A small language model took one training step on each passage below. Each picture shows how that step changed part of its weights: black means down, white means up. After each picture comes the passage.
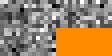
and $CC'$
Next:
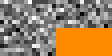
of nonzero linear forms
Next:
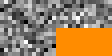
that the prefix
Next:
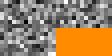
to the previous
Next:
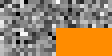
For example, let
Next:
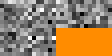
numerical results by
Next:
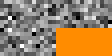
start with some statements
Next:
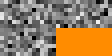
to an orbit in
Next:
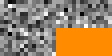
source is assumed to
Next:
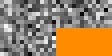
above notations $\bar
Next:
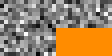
Ge was partially supported
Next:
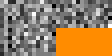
negative $a$
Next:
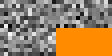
I \oplus
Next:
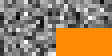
compute all the
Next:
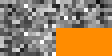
is by now bounded
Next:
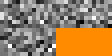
to comment that
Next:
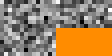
effect in the right
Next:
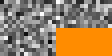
In the symmetric case
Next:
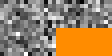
This form will
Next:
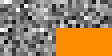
the quantum group $
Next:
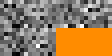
be a concave
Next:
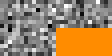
TR radius is
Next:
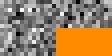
our considerations it
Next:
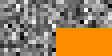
and $\infty$.
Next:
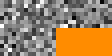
their unconditional
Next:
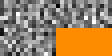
& {\bfseries
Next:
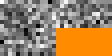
and Kirby
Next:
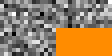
acknowledge the
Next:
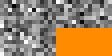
polynomial by making use
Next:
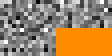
the proof of Proposition
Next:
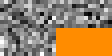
that we need to
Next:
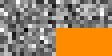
Below we
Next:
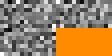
There is another class
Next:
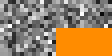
others. We show
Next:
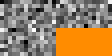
Gaussian, one only
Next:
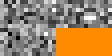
adjacency matrix satisfies
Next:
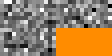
simultaneously two solutions
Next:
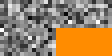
with vertices 1 and
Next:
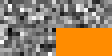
idea from the work
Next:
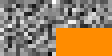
conditional expected value and
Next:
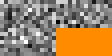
the MSM and
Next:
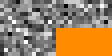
consistent with the
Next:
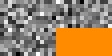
We conclude the proof
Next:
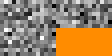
degree two monomials
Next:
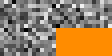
$p \geq
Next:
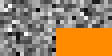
respect to the
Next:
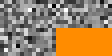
far from the
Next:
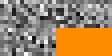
(dans le
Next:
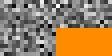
a locally free
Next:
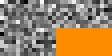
In connection with our
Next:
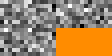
of each of these
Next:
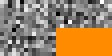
= & minimal number
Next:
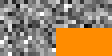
criterion would provide a
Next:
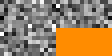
a clever
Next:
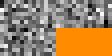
This author is supported
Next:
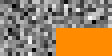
last inequality holds because
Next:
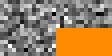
proves that for
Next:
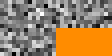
switches the
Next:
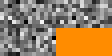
to the second to
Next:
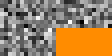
nearly monotone)
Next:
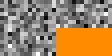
models evaluated herein
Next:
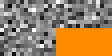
Brownian motion starting at
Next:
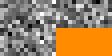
inverse problems is to
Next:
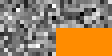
elementos de
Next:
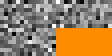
There is a
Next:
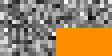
to present our results
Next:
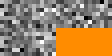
is free,
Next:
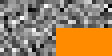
if, for every
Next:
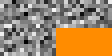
shown asymptotic convergence at
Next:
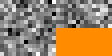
is done one elementary
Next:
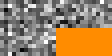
\bo) generating
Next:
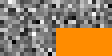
every weighted projective space
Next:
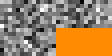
properties for the
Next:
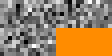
So it is natural
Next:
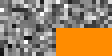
chain map is the
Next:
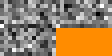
partially supported by the
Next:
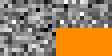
orientation of the the
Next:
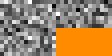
of $\varepsilon$,
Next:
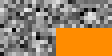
nonnegative integer values of
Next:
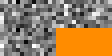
second sentence
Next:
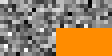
by Fact
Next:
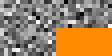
meets the
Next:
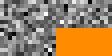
derivative of a
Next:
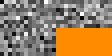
(W \cup
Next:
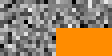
at least one of
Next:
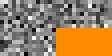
the It\^o
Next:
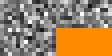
between the systems
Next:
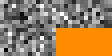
solutions to equation
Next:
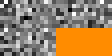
\ldots &
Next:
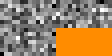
space $H$,
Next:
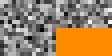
the implementation of the
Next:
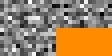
generated by the image
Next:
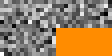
are all in
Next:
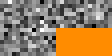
buses in
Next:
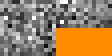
then the two graphs
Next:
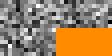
would imply that any
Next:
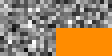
negative, respectively.
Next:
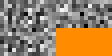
= t$. Then
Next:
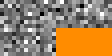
G = \dim
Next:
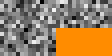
the category $\tilde
